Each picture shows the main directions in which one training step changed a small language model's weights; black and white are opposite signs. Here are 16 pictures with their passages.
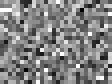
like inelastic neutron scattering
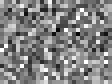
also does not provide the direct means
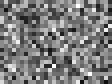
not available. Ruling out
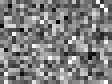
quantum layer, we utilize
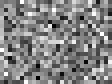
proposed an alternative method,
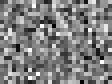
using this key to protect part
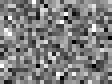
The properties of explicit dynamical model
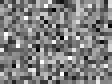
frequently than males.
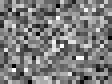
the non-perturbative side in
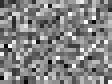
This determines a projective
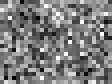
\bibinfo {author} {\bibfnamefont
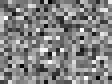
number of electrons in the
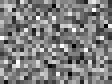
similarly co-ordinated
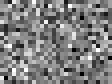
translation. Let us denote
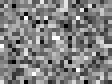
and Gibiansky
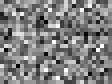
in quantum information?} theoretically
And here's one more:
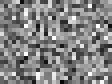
our sample of H$\alpha$
